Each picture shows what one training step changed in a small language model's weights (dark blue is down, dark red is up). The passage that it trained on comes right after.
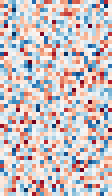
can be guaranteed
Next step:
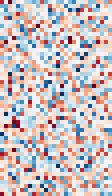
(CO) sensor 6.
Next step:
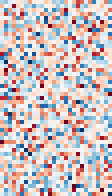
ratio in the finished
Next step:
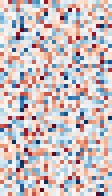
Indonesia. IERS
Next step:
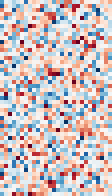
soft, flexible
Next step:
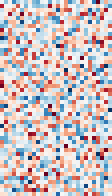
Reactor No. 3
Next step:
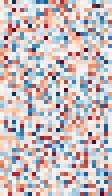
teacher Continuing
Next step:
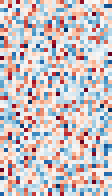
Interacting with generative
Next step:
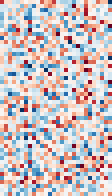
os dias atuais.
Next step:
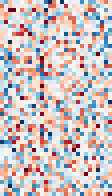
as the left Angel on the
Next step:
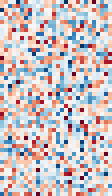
Flamingo Bay
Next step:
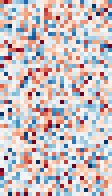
hexamers}, which are regular
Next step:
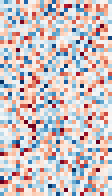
L. Goryachkina
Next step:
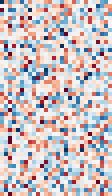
de a transfera un drept
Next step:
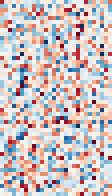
Indonesia's economic
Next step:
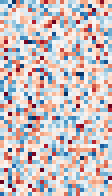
in the statistical sense,
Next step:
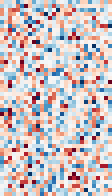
- мировые
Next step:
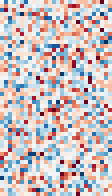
\& Taniguchi,
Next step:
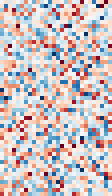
critically. The case study method
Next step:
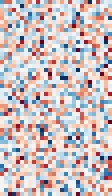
the AOMs, the two
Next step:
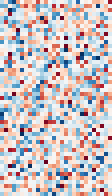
effect for the stripe pattern
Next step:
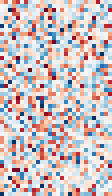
as the number of low power radio
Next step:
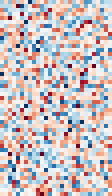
end of the route, we
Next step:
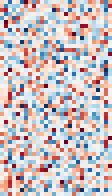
obtained from the model Hamiltonian
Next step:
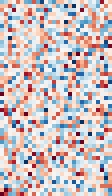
each formulation can be found in
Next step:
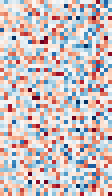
en général et au
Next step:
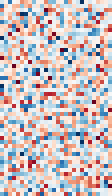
scores for each PL
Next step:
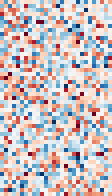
– животное
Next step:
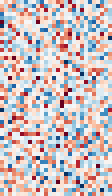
Taiwan under Grants
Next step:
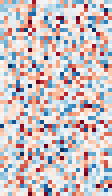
fundamental role of
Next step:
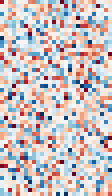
em seguida Compressão
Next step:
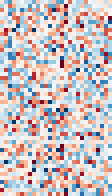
of Science and Technology
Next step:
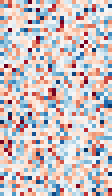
видов растительного
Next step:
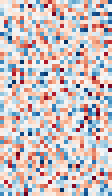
the solid curve in Fig.
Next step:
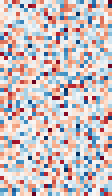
without). The CNN
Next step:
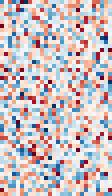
Disponível em:
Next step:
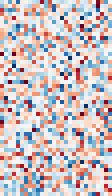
of the entire world,
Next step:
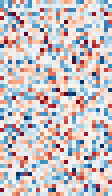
ва синтез
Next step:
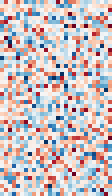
and may not be satisfy and
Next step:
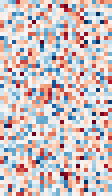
{Song}, \citenamefont
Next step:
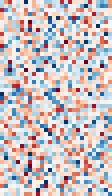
culture vocabulary
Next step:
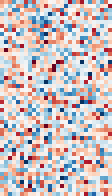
flight (or group of
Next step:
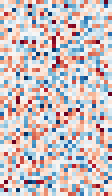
the student group, which is different from
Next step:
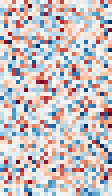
when the rotation curve is
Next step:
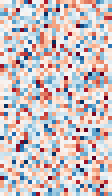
y decolonialidad». En
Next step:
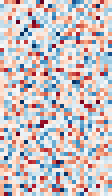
Conclusion: History of
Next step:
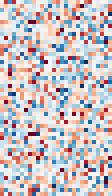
reproduction system with nine
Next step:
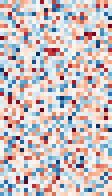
o inespecífico no
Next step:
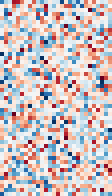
manzarasi yoki
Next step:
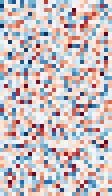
can be **fully independent
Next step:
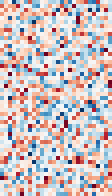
country. The researchers
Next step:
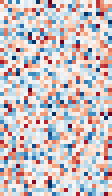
is not too wide. We
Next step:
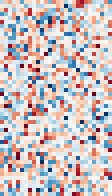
essential oil helps the
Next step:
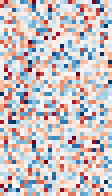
accessing latency,
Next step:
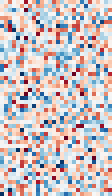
dell'autore/i e
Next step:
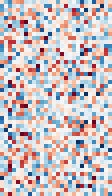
бири бу сиз
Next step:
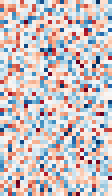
the causal relationships
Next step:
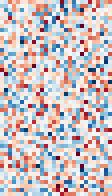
het geval met de interne
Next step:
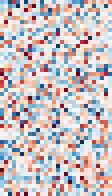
Mamatqulov, B.
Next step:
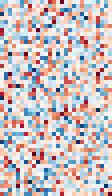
beam pointed at the position
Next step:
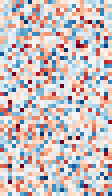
the construction of representations of the
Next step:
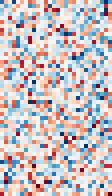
with antimicrobial and
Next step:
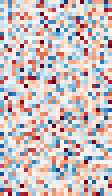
In this regard, religious
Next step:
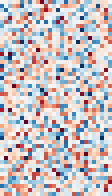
to scale FL models across
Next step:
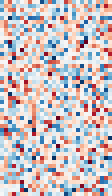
following sets of solutions were
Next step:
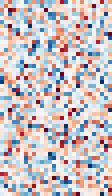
$r$ is some scale
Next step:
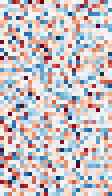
foster inter-partisan
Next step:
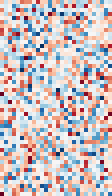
exploring why contemporary
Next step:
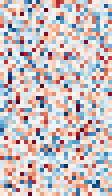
As the first violin
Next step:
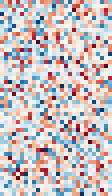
las bondades de una educación
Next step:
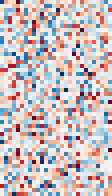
\) which denotes the different states
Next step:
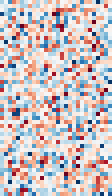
means a kidnapper.
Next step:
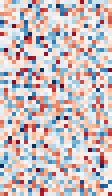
va undagi yuklarning
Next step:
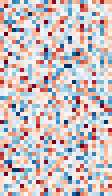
que a região possui
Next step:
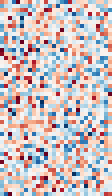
were conducted via the
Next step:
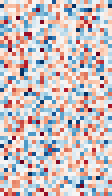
двух разных
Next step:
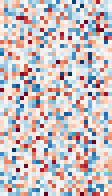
text features. In the first
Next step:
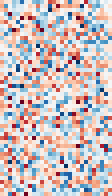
akurat, relevan,
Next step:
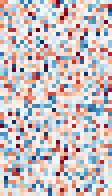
and O-rich layers is
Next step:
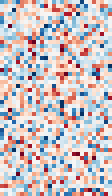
of Mach's Principle
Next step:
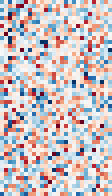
Identity and Knowledge
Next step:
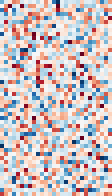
can put extra information on the
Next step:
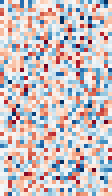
identical what reinforces
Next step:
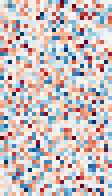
a change of organizational
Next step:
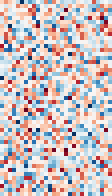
employers and (ii)
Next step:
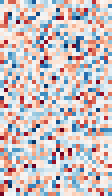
her works *Clear
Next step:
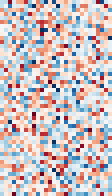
die Ergebnisse und
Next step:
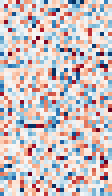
for large particle numbers,
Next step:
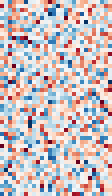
yotadi. Meyoz
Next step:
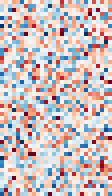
that have at least one test case in
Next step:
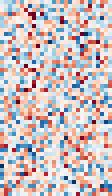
same number of elements. Each
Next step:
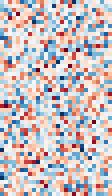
Table III it is observed that
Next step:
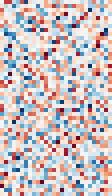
affective, and experiential
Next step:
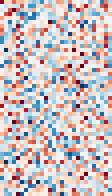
En este contexto, la
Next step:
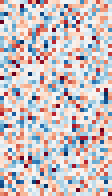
con la cuantía de la
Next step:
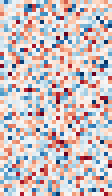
on over abar xāstan
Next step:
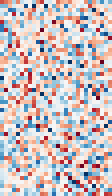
In the following discussion, we
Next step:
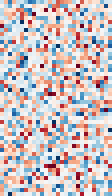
common properties and origin,
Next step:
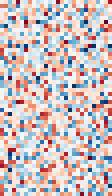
two hours after the onset
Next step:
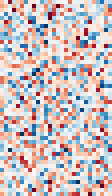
other groups provide (Moder
